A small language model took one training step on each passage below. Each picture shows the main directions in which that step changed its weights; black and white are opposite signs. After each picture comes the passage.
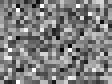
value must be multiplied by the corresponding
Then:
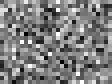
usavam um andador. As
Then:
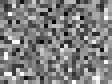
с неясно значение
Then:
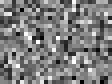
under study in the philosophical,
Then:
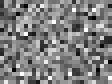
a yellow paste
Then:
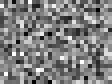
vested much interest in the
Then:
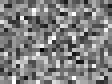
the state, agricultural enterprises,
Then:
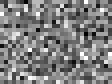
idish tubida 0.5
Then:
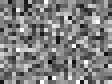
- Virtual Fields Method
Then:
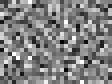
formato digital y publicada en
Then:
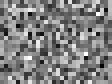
as an extension of well-known
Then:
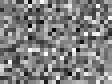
τ^* -gb connected
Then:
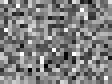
are orthogonal the systematic error
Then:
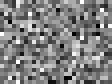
hábil em se
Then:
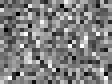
We highly appreciate you taking the
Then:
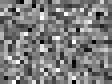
velocity shifts from the adopted orbital elements
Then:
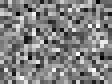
involved the collection of a series of
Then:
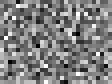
abdominal pain. Future research
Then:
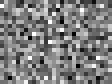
Professor, Nursing Care Research
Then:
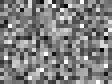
obtained by wavefront sensing
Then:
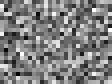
follows: - Using a machine learning object
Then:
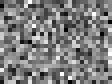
Oybekova Ruxshona
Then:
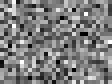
quais as alternativas
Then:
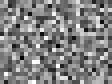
perusahaan yang
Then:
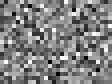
have increased dramatically, and
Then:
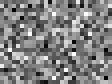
not necessarily reflect the correct
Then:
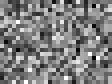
dislocations was analyzed through 2D
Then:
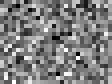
blood sugar were noted.
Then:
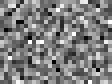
*Multidisciplinary Journal of
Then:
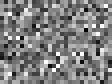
to diverse predictive modeling approaches.
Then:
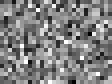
receiving less photons and
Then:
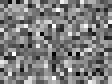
Ref. Waste container
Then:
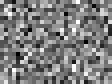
VA and KA do not significantly influence
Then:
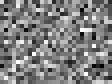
research, hybrid model-based prediction of
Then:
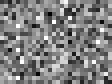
medium without leaving any proof of the
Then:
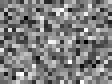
aurorae observed with the
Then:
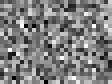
not slow down. In conclusion,
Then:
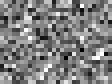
rights principle and the evaluation function
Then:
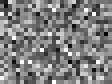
ta'lim tizimining ajralmas
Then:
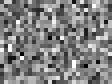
for usable green spaces The potential
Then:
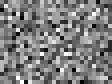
consideration. If $X$,
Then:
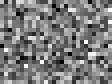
two-body hyperfine interaction energies
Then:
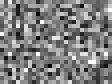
damps these oscillations. (The
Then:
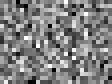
to thank the International Centre for
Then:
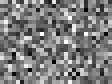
by observing the 300 MHz
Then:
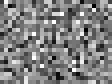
associated with temporomandibular
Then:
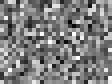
ALMEIDA, R
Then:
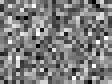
due to the lack of necessary clearances
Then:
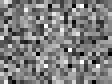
vários períodos da
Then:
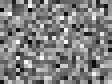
and Kyangawa to the
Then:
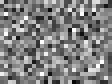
type of education does not stop full
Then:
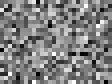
years old and above With Higher
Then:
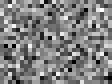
between faults, failures and
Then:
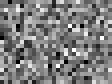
four automotive RADAR
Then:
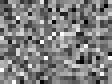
- 1) аспекти
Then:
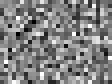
*Centocelle 1:
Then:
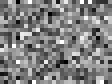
with politics and religion,
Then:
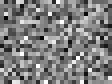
joint, causing a visible
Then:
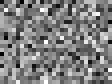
societies of the world, although
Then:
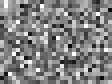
Смерть и падение
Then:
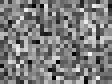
IPS SMA Negeri 1
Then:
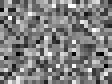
not depend on the magnetic field while the
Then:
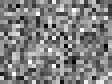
and property under his control. And have
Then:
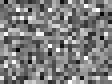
dados que muitos fornecem
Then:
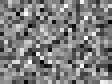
efficiency [10]. Due to these
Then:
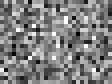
known to cause a variety of
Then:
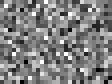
can be obtained in a straightforward
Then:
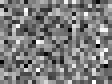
the Ministry of education and science of
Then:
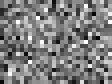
yordamida quvvat
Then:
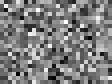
± SE. One-way analysis of
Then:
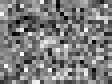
mamlakat ishchi
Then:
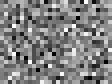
double blind peer review academic
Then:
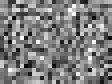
fluid adequacy during the first
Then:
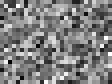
la mucosa oral.
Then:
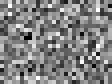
collapse in the W4
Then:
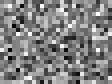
Агротехника в
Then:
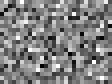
afecta de manera crucial la
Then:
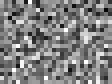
classification for identifying group membership,
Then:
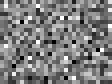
efficient supply chain activities competing for
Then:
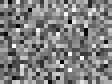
Results 3.1 Study on
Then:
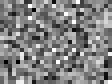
kernel which facilitates
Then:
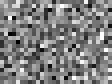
Dec (J2000) obtained from the
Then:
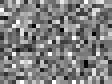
scavenger receptor
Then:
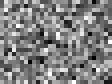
processes, emphasizing the importance of free
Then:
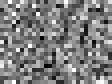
The purpose of this study is to perform
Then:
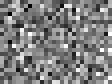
piretroid pesticides on
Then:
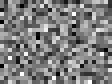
the fluid rushes
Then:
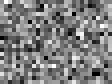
coupling in the metallic regions due
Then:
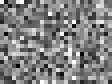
Bracken MB. Work,
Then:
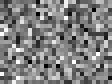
contrast, for $\phi=\pi$
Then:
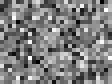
only for a black hole with mass
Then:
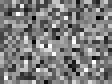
diteliti oleh
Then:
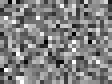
a perfect passive. By the time
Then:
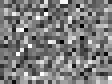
of its 1998 outburst}.
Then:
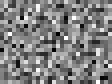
Americanus* ».
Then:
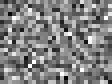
Landa describes assemblages as
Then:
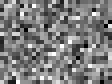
but they responded similarly as
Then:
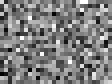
452); *Spiranthes
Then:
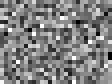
injury might be a complication of
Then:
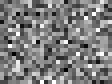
corporales repetitivos como
